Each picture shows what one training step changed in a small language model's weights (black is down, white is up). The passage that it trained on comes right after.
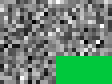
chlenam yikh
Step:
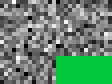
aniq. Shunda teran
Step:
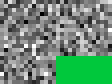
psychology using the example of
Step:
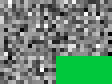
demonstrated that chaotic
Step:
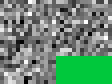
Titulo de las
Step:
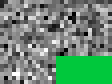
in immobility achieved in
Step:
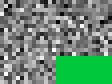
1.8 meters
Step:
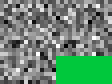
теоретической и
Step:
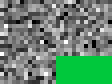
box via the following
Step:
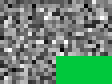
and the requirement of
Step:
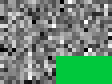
moderate correlation was found between
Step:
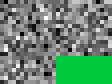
the basis of these results,
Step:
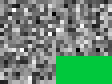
working with digital resources within and
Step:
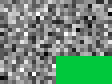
diarios, casetes de
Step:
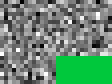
indicated a strong recognition of the
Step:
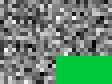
elements for long-term
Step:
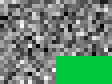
tiklash ishlarida faol
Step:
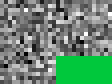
than the previous video coding
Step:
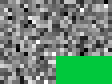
meat quality can be affected
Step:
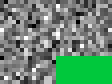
the International GOOS program
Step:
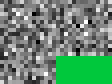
internal shape is the most
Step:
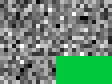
la cantidad de
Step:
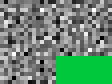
that is also symbolic
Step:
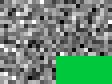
doimiy joyga
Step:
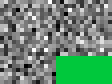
strong faith, extensive
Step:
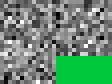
an organization to create new or
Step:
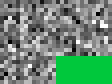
and Pakistan. At
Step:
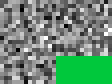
environment, and a suitable
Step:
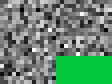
subspecies, and 4
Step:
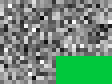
réduisant le
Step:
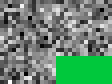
to these results, a study
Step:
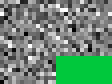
ko'plik shakllari
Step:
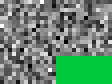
to periodically check the status
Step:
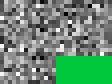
mkm, tashqi
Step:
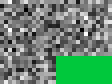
Odé Kanku
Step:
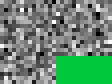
с переездом,
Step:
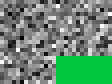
pages: dependencies:
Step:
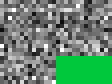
used to determine the average
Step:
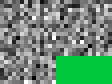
transforming, organizing,
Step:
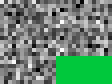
de toenemende
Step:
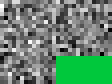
ichki turizmni rivojlantirish
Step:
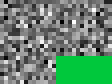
which group someone is
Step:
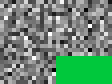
project develops. Thus,
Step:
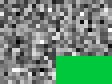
sugar scaffold,
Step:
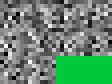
in this study were the people
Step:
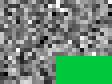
created a need for optimizing
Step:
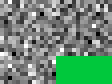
Это связано с
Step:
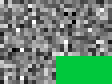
a class of medications
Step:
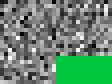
lesions over time, supporting
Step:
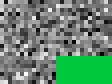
Si potrebbe
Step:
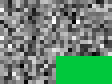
pneumonia and
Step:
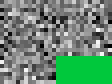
2: Automatic
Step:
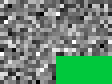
junto com a
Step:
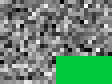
Peatland Code average
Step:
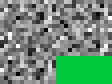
олиш учун
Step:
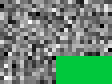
bilan o‘ralgan
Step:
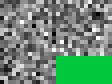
преди референтния
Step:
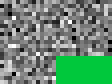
inspection of wind
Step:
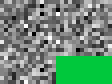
Tensile Test Results –
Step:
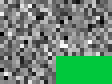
на народженні і
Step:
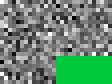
horizon de trente
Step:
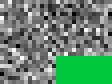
de aslında
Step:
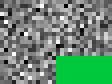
sport malakalriga
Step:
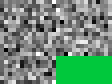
então, contava
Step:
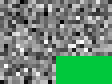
origem e área de
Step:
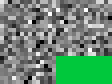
результаты исследований физики
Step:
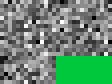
argues that humor is
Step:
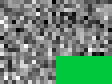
to intense terrorist
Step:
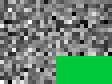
his operational work, he
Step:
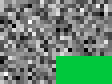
dastlabki davrlarda
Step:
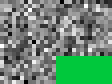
The researchers selected tutors from
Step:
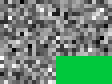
are a number of interaction models
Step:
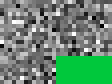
kamzuli tik
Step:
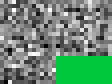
addition to the composition and
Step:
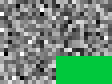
грибов было
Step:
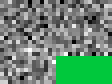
across wide temperature ranges
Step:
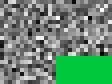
executing or improper
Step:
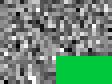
navbatda maktabgacha tarbiya
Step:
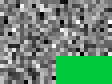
сўм деб
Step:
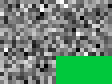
кращих результатів
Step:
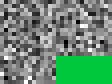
part of the project has its
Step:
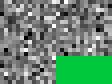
_ ByVal endlo
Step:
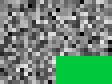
yetuklik sari
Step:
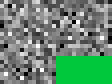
an arithmetic
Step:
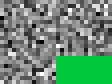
teacher professional development and better systems
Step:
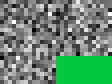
cell constant of 0.78
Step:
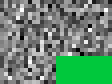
la FBCF,
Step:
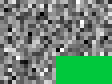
ГІС, який
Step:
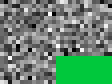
focus on the presentation of
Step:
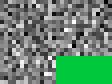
accidents, some research
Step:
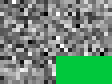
escolas de educação
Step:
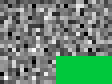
and Number of children were
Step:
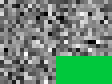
її технології від
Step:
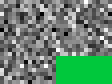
от химических
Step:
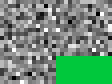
ошириш учун
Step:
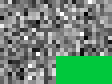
incluso aquellos que
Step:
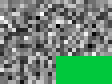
qilib, mamnun
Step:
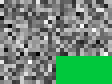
(МВФ) в
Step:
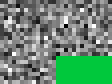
by partial sharing of
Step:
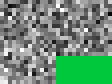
we need to be open to
